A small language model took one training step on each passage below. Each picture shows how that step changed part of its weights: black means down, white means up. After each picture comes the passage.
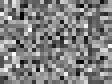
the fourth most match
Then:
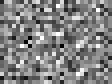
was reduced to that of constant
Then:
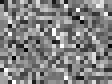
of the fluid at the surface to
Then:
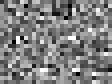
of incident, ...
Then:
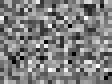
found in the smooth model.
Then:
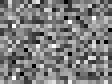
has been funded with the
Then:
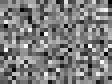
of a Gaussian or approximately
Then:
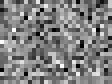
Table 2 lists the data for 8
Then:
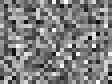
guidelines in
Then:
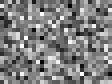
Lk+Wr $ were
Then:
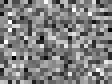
at the macro level.
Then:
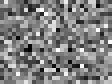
too small for chargino
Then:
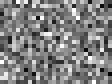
BGB weight estimate
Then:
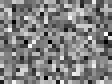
beyond $l=0$
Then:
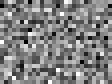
practice of Pap smear
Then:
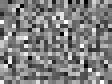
onto the as-received
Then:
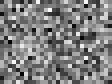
have $k_0r
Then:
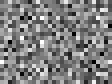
ground state energies are
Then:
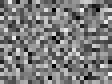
available satisfiability solver
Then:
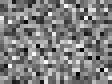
= [ellipse,
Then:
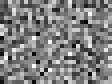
Pakistan realized the
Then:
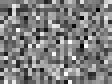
Date: Place:
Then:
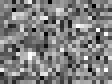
\mbox{ and }
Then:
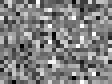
are given as \begin{equation}
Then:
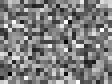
the article "A Vision of
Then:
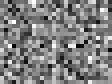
will be blessed and
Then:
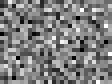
students to be able to face
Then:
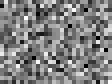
For example, rather than
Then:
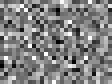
This test was performed to
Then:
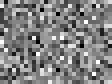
Moreover, all samples are
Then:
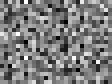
AREA mm ²
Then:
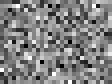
- 1 *Hedge
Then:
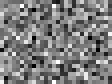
of FFFEs can be
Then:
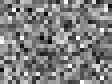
superfluid phases in the
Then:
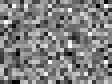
\beta, \alpha, \beta
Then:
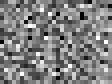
analytical technique of polar
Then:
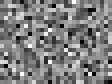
- Shallower images and
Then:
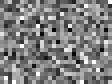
case which diverges around
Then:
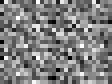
definite value of $\langle
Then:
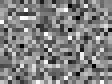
[Multi-folds in
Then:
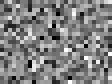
diet was used to estimate
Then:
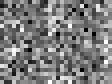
challenging work on the
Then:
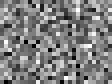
order of the times of
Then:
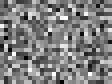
39th International Conference
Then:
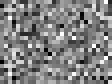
.027 Perceptual
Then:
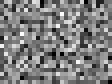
to the underlying data and model
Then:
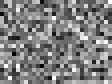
reflected on proverbs.
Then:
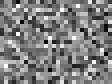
10 epochs with
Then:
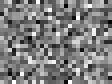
counts for illustration).
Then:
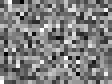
6G? Another is energy
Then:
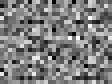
available tools and methods for
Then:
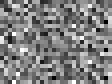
the average of all India
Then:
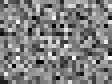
phenolic compounds,
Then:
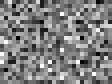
well to the speech
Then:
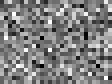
a population analysis allows us
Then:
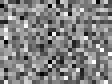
between the cationic coatings
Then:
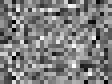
see whether inducing
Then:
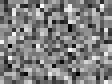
Iceland Basin,
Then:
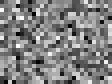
\sum_{\beta} \int
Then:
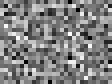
(minima, maxima
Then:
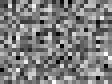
and control, resulting in
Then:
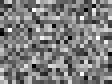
wide range of dimensions related to
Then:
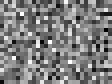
pick up them and investigate
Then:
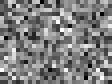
serve people in different
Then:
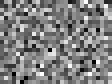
one of the arguments of
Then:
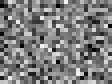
business decision making
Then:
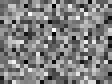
$y$ is a vector
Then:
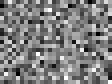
organization in order to maximize
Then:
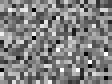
consistent with the specifications of
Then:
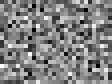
the effective mass approximation is even more
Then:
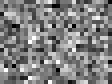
planet prop}, is a
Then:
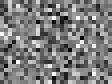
acceptable for software
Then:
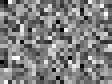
sociology [1].
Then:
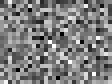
well as the inclusion of
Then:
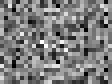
or regular elections. This
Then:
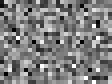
only about one particular point in general
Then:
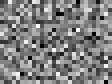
is a blood test that measures
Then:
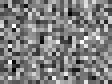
Nogusa, Y.;
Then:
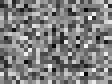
mixing, $T=
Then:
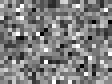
altered the demand
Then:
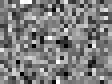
the GRK grant
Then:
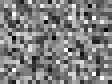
\ee Then the black
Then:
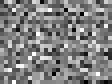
1D matrix formalism.
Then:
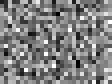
of the conterminous US
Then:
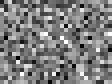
the LTE air
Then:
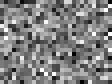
information. Photon counters
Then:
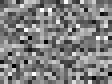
best suited for
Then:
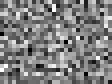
popular approaches are
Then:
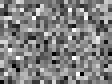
Fibonacci sequences
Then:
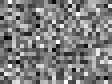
Goldstone bosons,
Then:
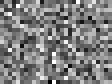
but one of the best times
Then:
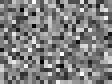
the Genie (an
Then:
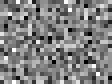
Cell Throughput Cell
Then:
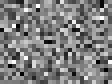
brother with equal
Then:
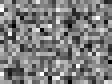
when student-athletes
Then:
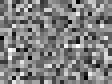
takes to reach a small
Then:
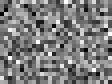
digital self and
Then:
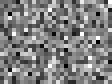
V. Faraoni,
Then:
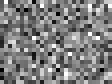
Alternatively, dispersion
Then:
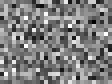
follows. In Sec.
